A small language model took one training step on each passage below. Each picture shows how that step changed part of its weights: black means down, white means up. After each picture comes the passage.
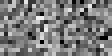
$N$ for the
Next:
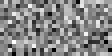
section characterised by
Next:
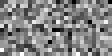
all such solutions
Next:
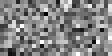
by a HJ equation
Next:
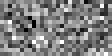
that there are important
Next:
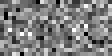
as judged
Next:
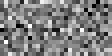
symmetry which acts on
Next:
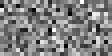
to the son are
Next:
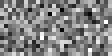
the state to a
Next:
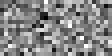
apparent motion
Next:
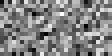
is shared between field
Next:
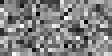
reference, in which
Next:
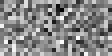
charging stations
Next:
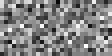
in Santa
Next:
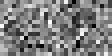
event detection.
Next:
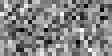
few percent of
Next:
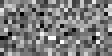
the steady state
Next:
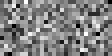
The mirror
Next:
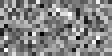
the present experimental
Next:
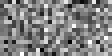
(in the case of
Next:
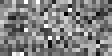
and Ariel)
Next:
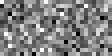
study of legal
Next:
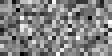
or low-cost
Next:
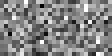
each transfer channel
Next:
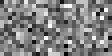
were collected using
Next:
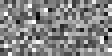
the operator-state
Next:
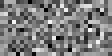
check that
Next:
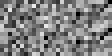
with results of numerical
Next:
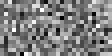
in descending
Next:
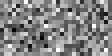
Data and discussion
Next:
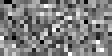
nm thick
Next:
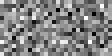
fibered over
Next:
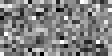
excited state is
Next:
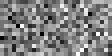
computational check
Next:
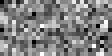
waveform is then
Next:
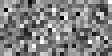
between the average photon
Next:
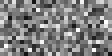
distribution and once with
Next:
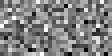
typically several
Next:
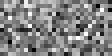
gauge couplings if they
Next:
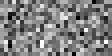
of the logistic
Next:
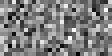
of the same height
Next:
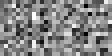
\right] \nonumber
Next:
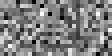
discussed the localization
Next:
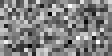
the number of word
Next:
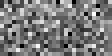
must also be
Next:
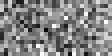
algorithm. To
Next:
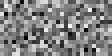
limit cycle
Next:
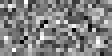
$\rho$ are the
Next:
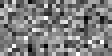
that it must not
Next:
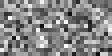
description are the
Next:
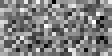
and clinical
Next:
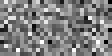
smaller than the
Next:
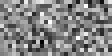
spectral energy distributions
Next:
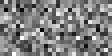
a way to test
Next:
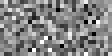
us define an
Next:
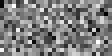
using the multiple
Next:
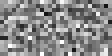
zeroth order fields in
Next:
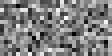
designed to
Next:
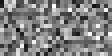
by considering the
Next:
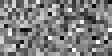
the magnetic force,
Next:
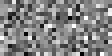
of neutral and
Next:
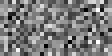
of the core of
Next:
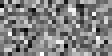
to the rotor,
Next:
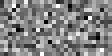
For the known
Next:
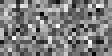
be calculated below.
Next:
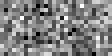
inflaton field.
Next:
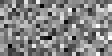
the CNP and
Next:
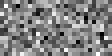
upper bound which
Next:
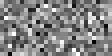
\exo\ at
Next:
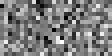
of the eight possible
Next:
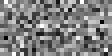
Its contribution to
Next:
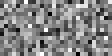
its first application
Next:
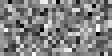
setup was studied
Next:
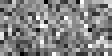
dimensions. The
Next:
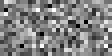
gaps between the
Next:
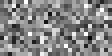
The system's dimensions
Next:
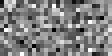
by applying a
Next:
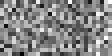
the same time,
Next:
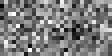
decomposed into
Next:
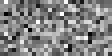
vanishing of
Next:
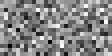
interactions between the
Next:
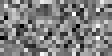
same result for the
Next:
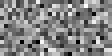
the spectral data
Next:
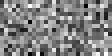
Ren, W.
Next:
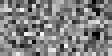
on the model output
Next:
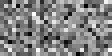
\right) +
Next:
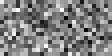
this remains a
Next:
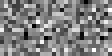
overlap between
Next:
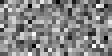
other is an electric
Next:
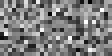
the edges in
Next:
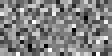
ability to measure the
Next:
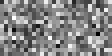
near the boundary, our
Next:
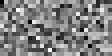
hours to
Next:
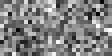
length. This
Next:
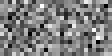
of $\Theta$
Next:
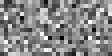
an alternative
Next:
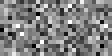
As a matter of
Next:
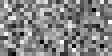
segment of the
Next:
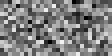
during a constant
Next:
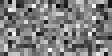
for this conclusion
